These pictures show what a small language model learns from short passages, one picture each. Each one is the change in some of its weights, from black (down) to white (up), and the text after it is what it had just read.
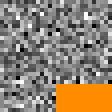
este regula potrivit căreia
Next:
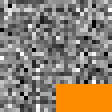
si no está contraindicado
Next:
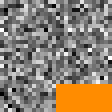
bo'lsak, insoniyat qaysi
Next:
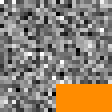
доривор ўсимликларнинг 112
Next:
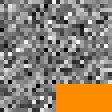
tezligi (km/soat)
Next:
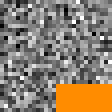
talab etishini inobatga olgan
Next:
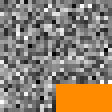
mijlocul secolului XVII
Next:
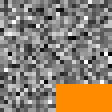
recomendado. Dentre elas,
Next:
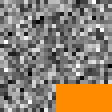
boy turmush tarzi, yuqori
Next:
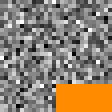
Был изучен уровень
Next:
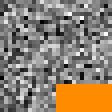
интенсивности входящего
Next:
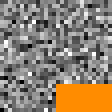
butun boshli milliy obrazlar tizimini
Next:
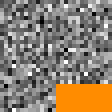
desse projeto estava a interligação das
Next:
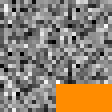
yangi innovatsion model va darsliklar
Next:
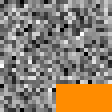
va byudjet jarayonida fuqarolarning
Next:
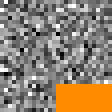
диференціюють три види
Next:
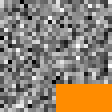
Dakwah ekonomi berperan
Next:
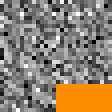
the processual unfolding of
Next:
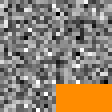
у Вашингтон із
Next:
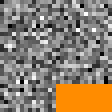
executivos, especialistas e
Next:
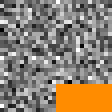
حسین بن سعید
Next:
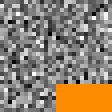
(3-7 yosh) bolalarining
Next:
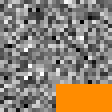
м. Львів)
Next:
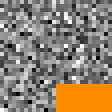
его проактивное поведение.
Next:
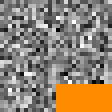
fő témája a
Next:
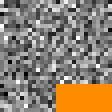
during the first stage of
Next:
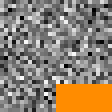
фільтрація інформації та
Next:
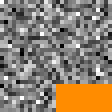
veya uzmanlık gibi
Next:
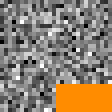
urdido um golpe em que
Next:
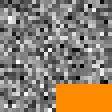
que procura “desvelar”
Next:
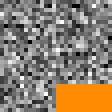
todo cuanto a uno le pasa,
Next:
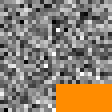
de cette régression confirment
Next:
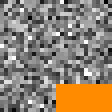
менее 2 месяцев,
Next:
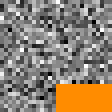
таркиби, тупроқ
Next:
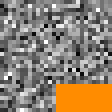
oshuftahol qildi meni.
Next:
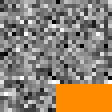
van Maarseveen, and P.
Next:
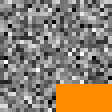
la **Dirección General de
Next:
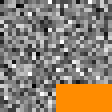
arasée, ont été
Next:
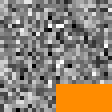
bir-biriga mantiqan
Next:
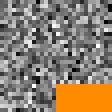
2013). Es werden folgende
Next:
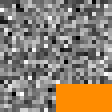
of the Department of Management and
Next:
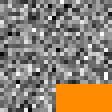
qo'yishda texnik atamalarni
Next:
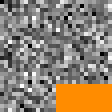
está sendo realizada pela estudante
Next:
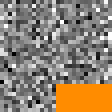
som e materiais impressos, ainda são
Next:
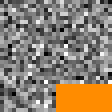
бирламчи тармоқлар,
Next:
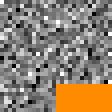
àquele observado em grandes cidades
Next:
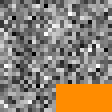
dicha aceleración, juega un
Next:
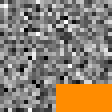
требованиям образовательного
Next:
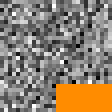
los principios y garantías de
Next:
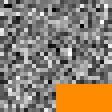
fraca de todas. À primeira
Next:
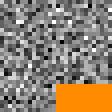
и рациональные пути управления
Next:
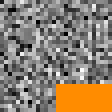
unteren äußeren
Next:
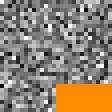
tinha o objetivo de incluir
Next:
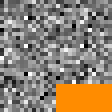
استفاده قرار
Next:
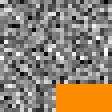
hisoblaydilar. Shu tariqa,
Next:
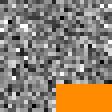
eterna discusión en nuestra
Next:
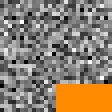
vulnerabilidade ambiental da bacia
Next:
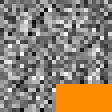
بين الأطراف
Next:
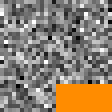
відповіді на нього,
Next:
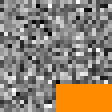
04 A ZOOLOGIA
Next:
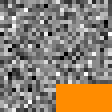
media power point dan peserta
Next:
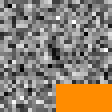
az előzőekben
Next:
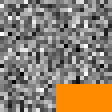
Das wissenschaftliche Programm wurde mit
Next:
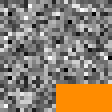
ilmu hikmah, apel
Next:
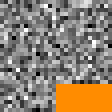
novos proprietários buscam
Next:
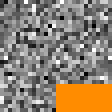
dünyaca məşhur
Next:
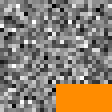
atalib u daslab Muqon
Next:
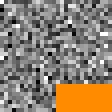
Symposium of the Educational
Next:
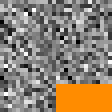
की अवधारणा
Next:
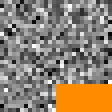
la variable indépendante
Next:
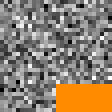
cualquier tipo de pluralismo y
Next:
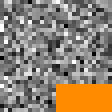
kelmoqda. O‘rta asrlarda
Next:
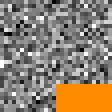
na składowiskach
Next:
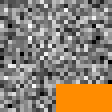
ethics, transparency, and
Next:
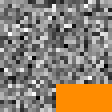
паховой области, появляется
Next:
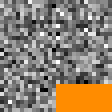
the institutional capacity of Ukrainian
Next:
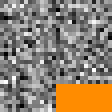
мир до сих пор не был
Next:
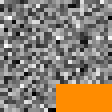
akan berhenti. Berdasarkan pada
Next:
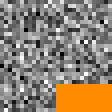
ular xaritadan bilim manbain
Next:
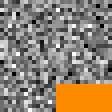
u odamni ma'naviy jihatdan
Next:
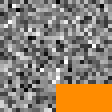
policy. Keywords:
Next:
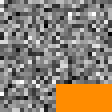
ziyolilari jamiyat va inson
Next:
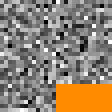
билиш* «таниш»
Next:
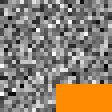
shaftoli”) ko‘p
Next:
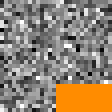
plastinkalarida turli xil
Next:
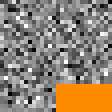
стадиях гидратации с
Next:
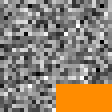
& Khachatryan,
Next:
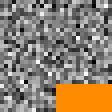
Republic Baku,
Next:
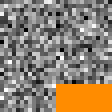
it was possible to have a
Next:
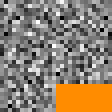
eigen vraag schept.
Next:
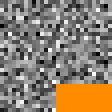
B. B. Berkinov
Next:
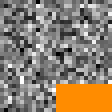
REFERENCES 1.
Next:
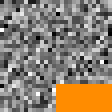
desacierto que cometieron
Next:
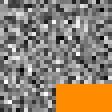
ва асар композициясини
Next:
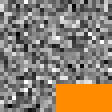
a field of science and technology
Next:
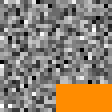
людям говорити всю
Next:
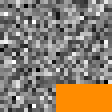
homilador bo'lolmaslik
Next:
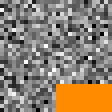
контекстах; 2) використання
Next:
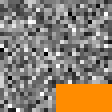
Wand entlang, links der
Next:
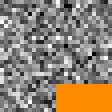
jarrohlik amaliyoti uning yanada
